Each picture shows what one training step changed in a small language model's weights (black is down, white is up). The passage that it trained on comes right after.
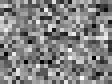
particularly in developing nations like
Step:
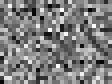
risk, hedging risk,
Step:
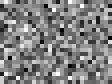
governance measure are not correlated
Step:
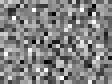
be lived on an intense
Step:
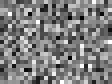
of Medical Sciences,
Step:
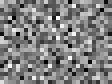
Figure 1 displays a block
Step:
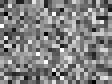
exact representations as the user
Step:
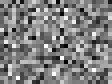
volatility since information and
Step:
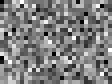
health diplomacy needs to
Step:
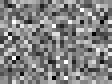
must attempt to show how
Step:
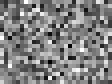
Nigeria [2]. The
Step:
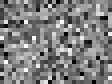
our research did not explore
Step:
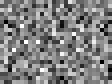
Yes Are formal
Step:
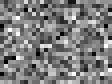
therefore, fuels
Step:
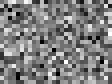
engage effectively within global creative
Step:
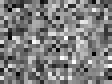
more effective in improving distribution feeder
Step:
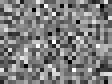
in Delta State. It
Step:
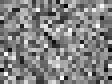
a set of use cases, and how
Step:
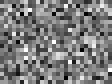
*Stachys inflata*
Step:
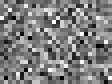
in the compound of the
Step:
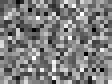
provide conclusive evidence that
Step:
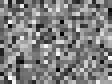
vertical and horizontal
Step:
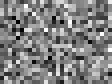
The surgical repair of
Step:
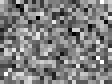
valuable asset of any
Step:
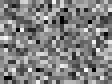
sleep their drenched
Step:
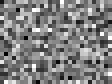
social issues, such as a
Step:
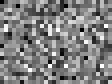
Testing Program
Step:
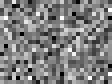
trends across Sokoto
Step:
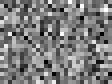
on which a research output is
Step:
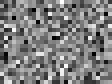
In this paper, we investigate
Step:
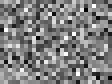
The cost differential is well
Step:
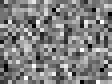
listened to (Kern
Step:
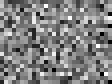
was selected as the control group.
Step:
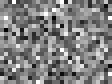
educational activities, outdoor
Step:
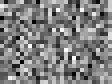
and other developed markets that
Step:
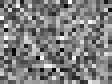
that the data supporting the findings
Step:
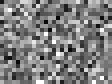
time, there have been certain
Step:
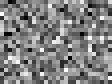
also be interesting to check
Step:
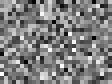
stages in the welding process
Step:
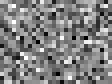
IT adoption and factors that
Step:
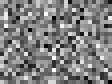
in form of Voigt's
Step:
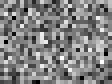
to treatment is a common issue,
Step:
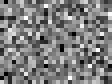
seeds affected by
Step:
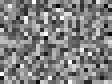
elements controlled by
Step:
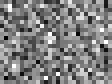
beginning of green
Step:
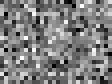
These workers also have various
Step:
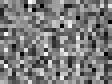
V_{ph} extreme
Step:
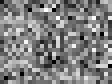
been done experimentally using the test
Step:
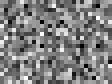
words: *sluha*
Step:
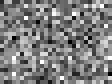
a plant pathogen
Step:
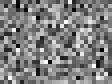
vaporization and mixing
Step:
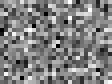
values in ACZ V are
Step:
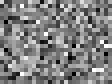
on the Implementation of
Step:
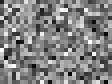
end node in terms of
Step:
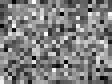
FFT programme should this
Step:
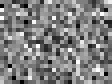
have more than one packet in
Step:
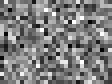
their illegal
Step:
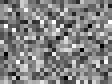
Green Pharmacy
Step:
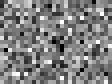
with the National Science
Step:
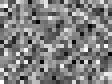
pH of the solution.
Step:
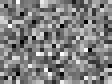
learning theory, which proposes
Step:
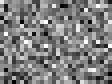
who until then operated in
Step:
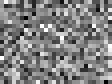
of investigators from the Technical
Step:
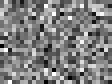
the GOC is determined as
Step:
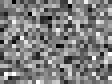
digital transformation ambitions.
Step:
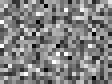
measures are followed?
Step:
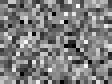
the useful mechanical function of these
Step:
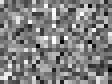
the ships' operation
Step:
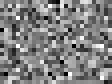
decision to remove caries.
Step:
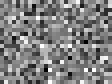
in the burial environment.
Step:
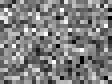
methods are better in classifying
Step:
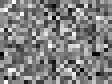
in the bank, there are two
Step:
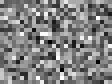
has discussed and given many
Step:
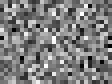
the active power reference is
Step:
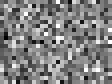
the known code,
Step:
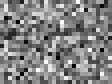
the viral membrane
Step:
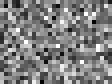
used in *Mridu*,
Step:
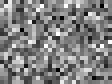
third molar retention
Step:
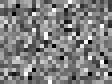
February to
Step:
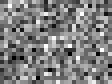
the concept of "independent
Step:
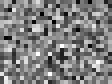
It is expected that patients who had
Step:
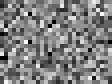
Patients with a confirmed
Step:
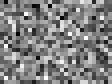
process of externalization in the
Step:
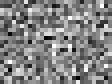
*Sila mygg och
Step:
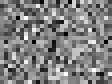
responsible for relaying information from
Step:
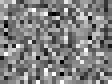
be the same as in model development.
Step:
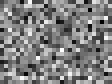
representative learning rooms, 3
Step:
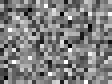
leaders and school leaders'
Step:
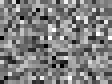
support sustainable changes to the way
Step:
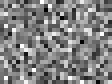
Based on process [19],
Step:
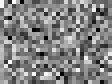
near power lines by a
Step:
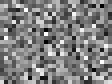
Conflict of Interest
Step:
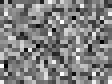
gravitational constant =
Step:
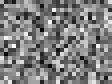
intelligence and data
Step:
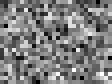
do not take part in the
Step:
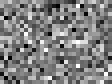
[5]. Sets with
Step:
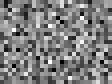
the workplace will endure
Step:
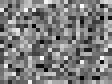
utilise sustainable energy
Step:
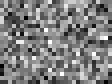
much lower than that of
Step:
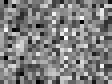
help them respond well to LL.
